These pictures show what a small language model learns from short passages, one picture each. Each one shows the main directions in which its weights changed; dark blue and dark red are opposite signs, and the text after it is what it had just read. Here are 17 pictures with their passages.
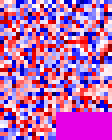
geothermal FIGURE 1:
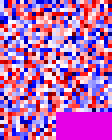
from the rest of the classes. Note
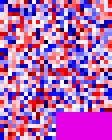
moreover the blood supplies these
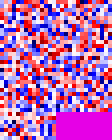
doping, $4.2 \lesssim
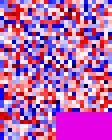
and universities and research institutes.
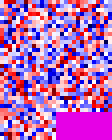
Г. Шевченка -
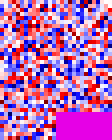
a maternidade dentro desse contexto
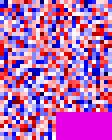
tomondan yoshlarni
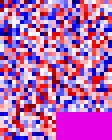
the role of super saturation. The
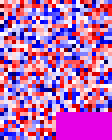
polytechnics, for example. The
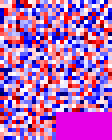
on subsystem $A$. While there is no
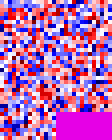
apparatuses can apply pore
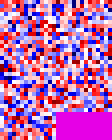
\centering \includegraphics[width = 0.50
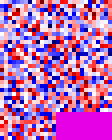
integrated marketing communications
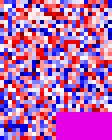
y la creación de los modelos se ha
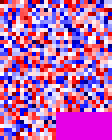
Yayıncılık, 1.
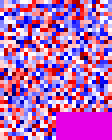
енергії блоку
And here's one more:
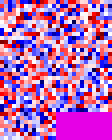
Kirish O‘zbek xalqining
